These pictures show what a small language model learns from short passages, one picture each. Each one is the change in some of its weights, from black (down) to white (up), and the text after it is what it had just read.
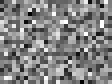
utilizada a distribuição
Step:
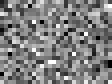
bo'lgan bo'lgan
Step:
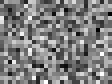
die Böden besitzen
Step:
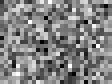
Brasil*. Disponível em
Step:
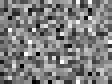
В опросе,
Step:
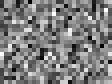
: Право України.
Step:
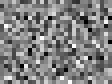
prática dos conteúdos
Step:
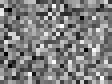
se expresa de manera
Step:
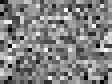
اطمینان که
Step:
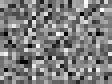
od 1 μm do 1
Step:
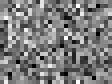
между центром и
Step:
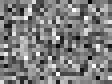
Instituta „Nikola
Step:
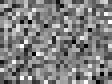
Однак якщо
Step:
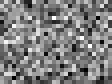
Idrisov, x.
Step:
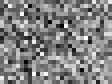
Verlängerung eines
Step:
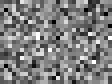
os efeitos de um
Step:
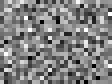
Bekanntheit des
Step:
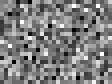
— ты молча
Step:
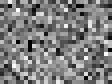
reforms, called the
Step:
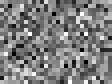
oshirish yo'llari ko'rib
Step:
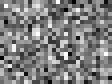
(und weiterhin
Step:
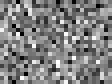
отдела часто
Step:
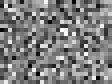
не превышает
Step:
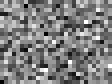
O'zbekiston Milliy
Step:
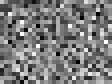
jouer un rôle
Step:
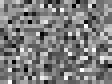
снижалась в
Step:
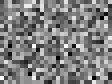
kurangnya tenaga
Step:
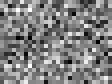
intervencije do 30
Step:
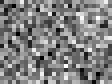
changement organisationnel
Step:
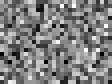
Press. 2. Medina,
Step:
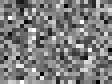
de múltiples
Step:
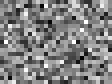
oryzae* ini
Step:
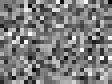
an‘anaga aylanadi.
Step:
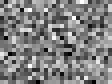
vaqtda tabiiy
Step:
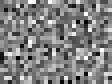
Это соотношение
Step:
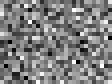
muayyan sohada
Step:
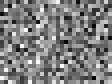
lexical diversity,
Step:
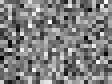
требования матери
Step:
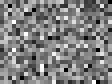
nutq turidir.
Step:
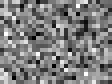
evitar mal-entendidos
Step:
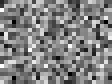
kirib qoladi. Bu
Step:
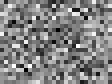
het bezwaar van de
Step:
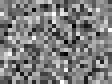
акценти під
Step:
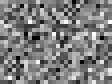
ва билимларни ўз
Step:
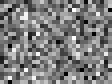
borayotgan asrda
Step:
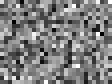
позицію, що для
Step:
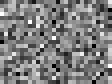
DE ITACIBÁ
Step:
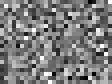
provengono, e
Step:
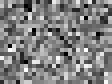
свидетельствуют об
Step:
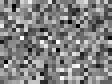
W. Cue Jr..
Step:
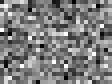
за изучаване
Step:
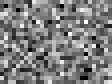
as palavras de
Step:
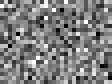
собой даже при
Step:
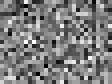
bien réputée par
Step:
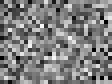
контролю АТ.
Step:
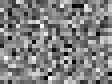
в Києві на
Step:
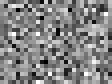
motivaciones internas,
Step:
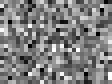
последних исследований и
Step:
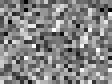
alto que anota en
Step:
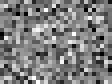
revela uma defasagem
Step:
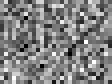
variable dépendante.
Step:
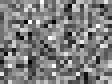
In *Zapysky
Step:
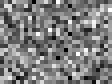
the US Financial
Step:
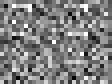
manuscrit, la
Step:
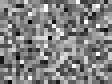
Иако „нај
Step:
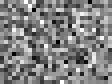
acesta nu menține
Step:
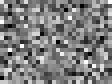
[citado 16º de
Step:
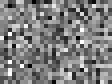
untuk memperkirakan
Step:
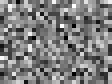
după aceea ar
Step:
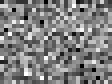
Osiyo mintaqalari
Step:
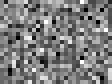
kita di 70 juta
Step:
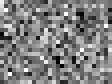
ТЕЧЕНИЕ И
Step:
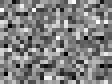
el período en el que
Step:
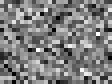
op het gebied van
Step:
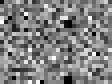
odchodach krów
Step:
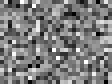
до барабана
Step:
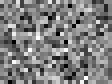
legal regulation mechanism
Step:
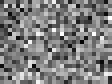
та 14 % тих, що
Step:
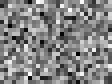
maximum de profits et
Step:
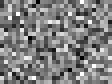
de los elementos que están
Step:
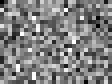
chiroyli yakun
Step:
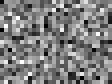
intenta reflexionar
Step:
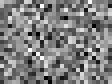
frente aquella
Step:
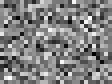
nicht bewimpert
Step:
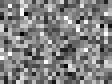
uslubi, hayot
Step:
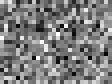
aplicar a teoria na
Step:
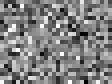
la excepción a la
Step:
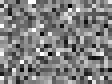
estudios de prevención
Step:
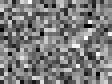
аналізує, як
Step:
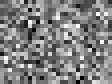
em Cuba”),
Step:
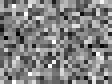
На сьогодні
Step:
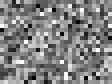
etadi. Har bir
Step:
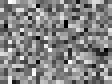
kalbi duygular
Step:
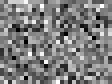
la politique industrielle
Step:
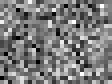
the strategic considerations,
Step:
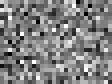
тарих фанлари
